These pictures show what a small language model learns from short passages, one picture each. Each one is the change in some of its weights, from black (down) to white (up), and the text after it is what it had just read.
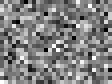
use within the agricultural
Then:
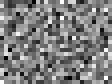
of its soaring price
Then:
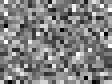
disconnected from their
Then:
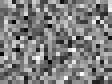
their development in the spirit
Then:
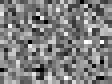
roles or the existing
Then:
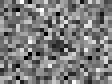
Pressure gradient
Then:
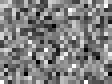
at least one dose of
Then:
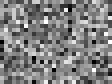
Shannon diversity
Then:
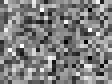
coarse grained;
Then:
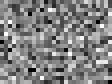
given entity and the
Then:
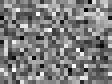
ensure baseline information security
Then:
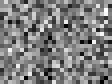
and a monitor to control real
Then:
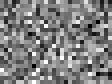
vertex and 1’s
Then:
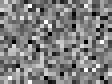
is; time, arena,
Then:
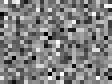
of the work. Being
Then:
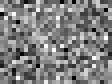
cost of education revealed
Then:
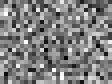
are still grappled
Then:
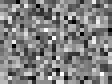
None of the students initially
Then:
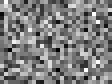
to the population under study or
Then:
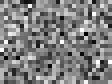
development of new features - only
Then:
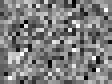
3.2 indicates significant increase
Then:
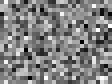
in higher education environment. Key
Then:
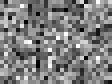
lipid peroxidation
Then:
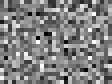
software, this can
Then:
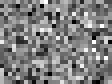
Plant water stress effects on
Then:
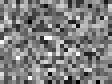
utilization of chemical
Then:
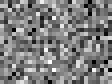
encourage sustainable economic
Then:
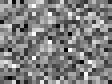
extremely large, and
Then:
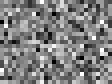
to be conceived are
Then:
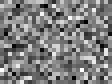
shows the normalization method
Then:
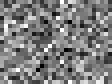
salts in water form
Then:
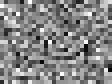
varying the aspect
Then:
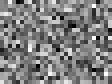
Nevertheless, our findings
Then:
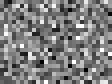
(S_p) and
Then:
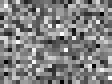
for the purpose of
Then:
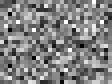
gum disease, gum
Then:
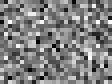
Lightweight and
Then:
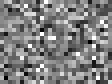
be bound to a linear
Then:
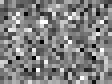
removed Patient was
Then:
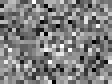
such as Boeing
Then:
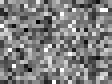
mg/kg for
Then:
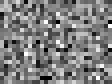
to present the study findings. The
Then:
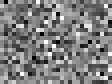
Set Altitude
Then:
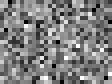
cotton seed
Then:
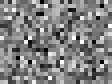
Officer ERM
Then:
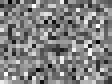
such as CMMI,
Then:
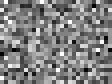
Briefly, the
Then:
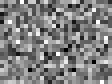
concern was whether the
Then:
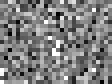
of the NP at the
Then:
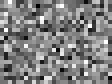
OF THICK
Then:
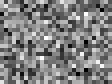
the elements in notes
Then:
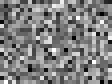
inhibiting the growth
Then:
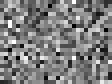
following recommendations were
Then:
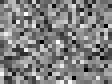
morphology of the
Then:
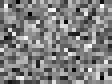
drawing sketches
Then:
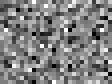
vaccine platforms
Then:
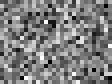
more lucrative in
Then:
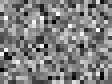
Resources in Education for
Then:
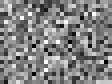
lines were detected in the
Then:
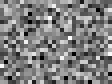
sources. This document
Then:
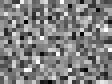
and solutions detection and
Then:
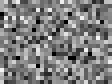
of medicine, University
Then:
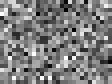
Efficient VMI can
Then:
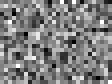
with 100% sensitivity
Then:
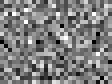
that, the nitrile
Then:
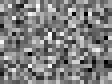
difference in knowledge and practice of
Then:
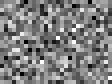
access data with higher priority
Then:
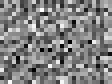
document serving as an
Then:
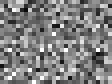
specificity, and mechanisms
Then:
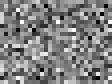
It involves two things;
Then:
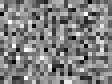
This study aimed to finding
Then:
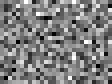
followed, permitting
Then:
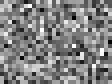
project aims to provide solutions
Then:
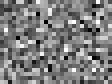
the rat chow diet
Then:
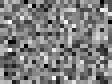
seeds subjected to
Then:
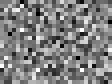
and improve services. In addition,
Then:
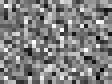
Surgery: A
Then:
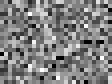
achieving the sustainable development in
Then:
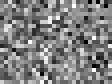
the h_c estimates can
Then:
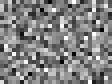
conducted in the absence
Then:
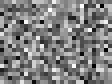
LiDAR. This
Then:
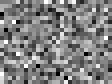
of potential buyers as possible
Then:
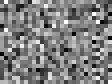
confirms that it is
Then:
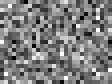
will be indicated in this work
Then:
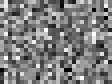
of self-check in
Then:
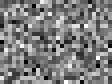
Supplementary Figure 1
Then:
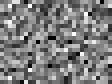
groups were performed by using
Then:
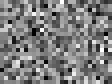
in chloroform
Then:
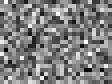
scheme, and the
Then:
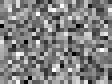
(Box 1) using
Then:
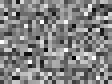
but as a branched,
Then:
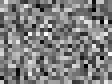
and are reusable,
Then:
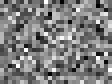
dapat membantu
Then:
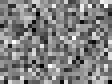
GST? 2. What
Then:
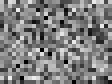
absorption and /
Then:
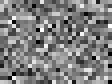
two ones are new world
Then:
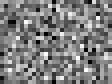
Although the SMS
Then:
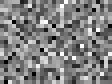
goals is maybe the most
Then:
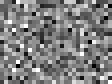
sacred stories about
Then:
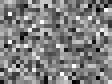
assets (ROA),
